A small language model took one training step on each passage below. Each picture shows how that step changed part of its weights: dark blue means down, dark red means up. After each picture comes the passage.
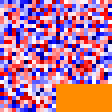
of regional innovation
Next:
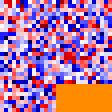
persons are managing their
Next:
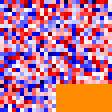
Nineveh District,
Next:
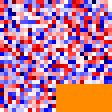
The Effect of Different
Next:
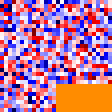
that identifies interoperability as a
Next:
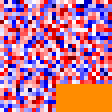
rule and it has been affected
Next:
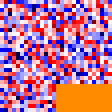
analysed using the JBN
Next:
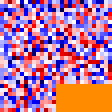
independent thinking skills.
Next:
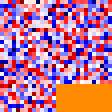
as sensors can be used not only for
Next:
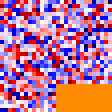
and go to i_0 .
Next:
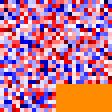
mean scores will not be significant.
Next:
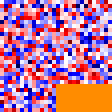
East and has directly impacted
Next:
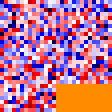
Site Type of Cave
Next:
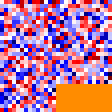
present climatic conditions, this
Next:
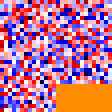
flow velocity at a minor
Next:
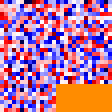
the respondents had fewer people in
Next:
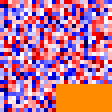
(H_1). The study,
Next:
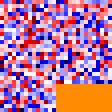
of their use in fluorescence
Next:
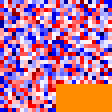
focus on the suitability and
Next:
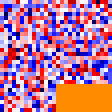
to give prelacteal
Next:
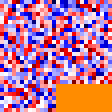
Fracture Treated with
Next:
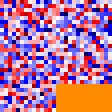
Management Research Laboratory
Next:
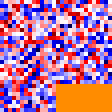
useful information for designing an effective
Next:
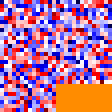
the cafe. For those who
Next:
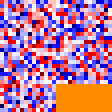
like *kāna* and its
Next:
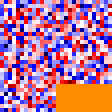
every door along the way.
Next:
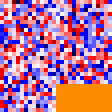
the post-Independence
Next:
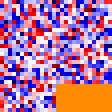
contingent valuation method
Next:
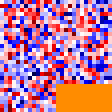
resource, if any. N N N
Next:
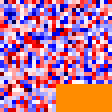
and explains 39.5% of
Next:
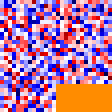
that have arisen in the
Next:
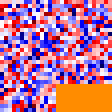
are interactive; - the learning effect
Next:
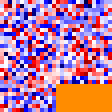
. Also the fiber
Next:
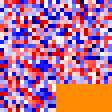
resonant frequencies.
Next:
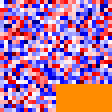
with cystic areas involving both
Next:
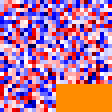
been thought interesting to study the
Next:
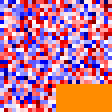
performed. Concurrently,
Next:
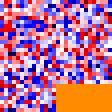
Buryats are an
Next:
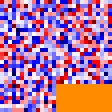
number of families involved across
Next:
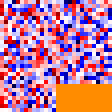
proposed method was found to be simple,
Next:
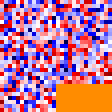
frequency detection from multiple
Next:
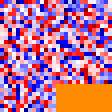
value in spatial planning,
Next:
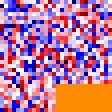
and Far East, singing
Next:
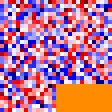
We can see that the margin of
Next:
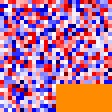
the best representation of the
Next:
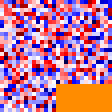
frequency divider / multiplier
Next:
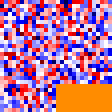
other conventional techniques often measure
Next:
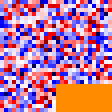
greenhouses clad with such
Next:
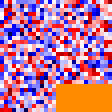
and “Principles”
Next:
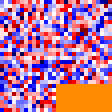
green precipitate which
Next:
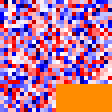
public attention granted by mass
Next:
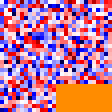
and the severity of the cleft may
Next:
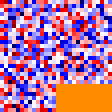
complex were examined using electron
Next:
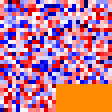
binary strings a, b of
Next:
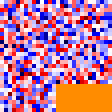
that which is having a posture
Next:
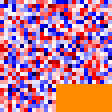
which may breakdown to
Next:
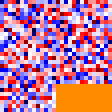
sediment index –
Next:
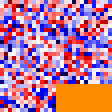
inter-rater agreement we used
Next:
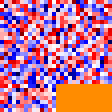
response of the structure,
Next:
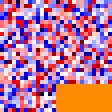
reflectance punctual measurements
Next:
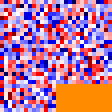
that cooperative learning is positively
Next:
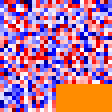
we tackled the task.
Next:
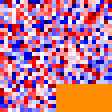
promoter search and protein
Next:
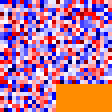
from 5mm/min to
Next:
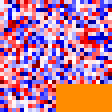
flights operated in the year
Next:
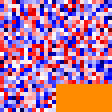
explicit valuation of the
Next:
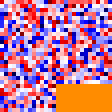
studies say that agents in the
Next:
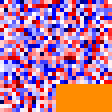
loading across the knee
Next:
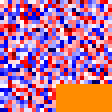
program. Table 2 includes the analysis of
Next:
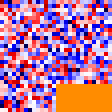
which acts on collecting and
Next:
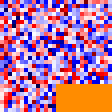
increasingly important in providing
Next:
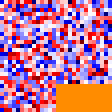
3c). In addition, about 20
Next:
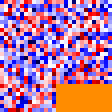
during this time span such that
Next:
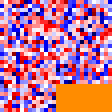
Morusignin L,
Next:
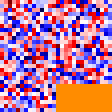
underwater and aerial networks
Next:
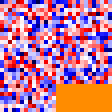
can be observed. The stable extraction
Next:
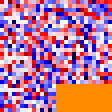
system. Therefore, any sign is in
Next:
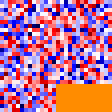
situ geological and mineral
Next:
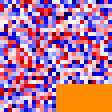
multidimensional poverty
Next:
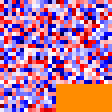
proposed circuit was designed on
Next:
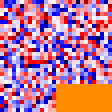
a helical wire rope
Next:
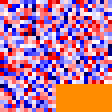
is word production. The resulting
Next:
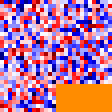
Peer Assessment in
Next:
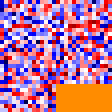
the study of Hussain et al.
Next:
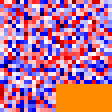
all contributed to their popularity
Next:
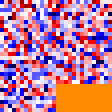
cycle of the challenge.
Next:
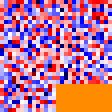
that the resulting cohort will consist
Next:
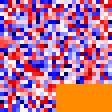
and the seasonal progression
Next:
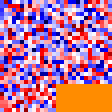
the magnocellular part of the
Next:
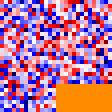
countermeasures. It
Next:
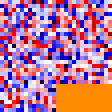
scientists in the world out
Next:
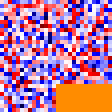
and people have the desire to seek
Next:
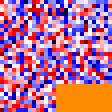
in Terms of Length of
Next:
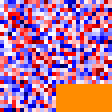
sohaları va
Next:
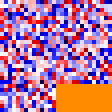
surface were carried out at 7
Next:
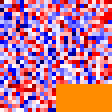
current power generation rates, it
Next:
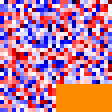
site independently, the
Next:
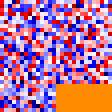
relevance to researchers looking
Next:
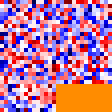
as independent variable in each
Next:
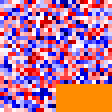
neutralizing free
